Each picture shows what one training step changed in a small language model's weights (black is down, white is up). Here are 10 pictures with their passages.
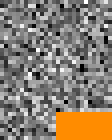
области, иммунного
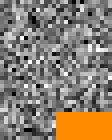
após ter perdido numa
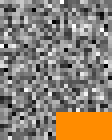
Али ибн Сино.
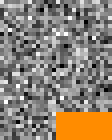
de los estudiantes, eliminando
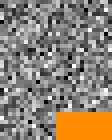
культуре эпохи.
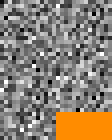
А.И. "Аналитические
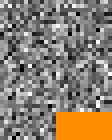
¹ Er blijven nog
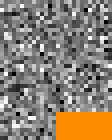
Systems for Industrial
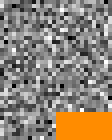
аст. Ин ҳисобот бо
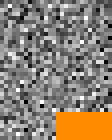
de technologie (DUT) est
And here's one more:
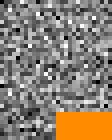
Mosaico fotográfico
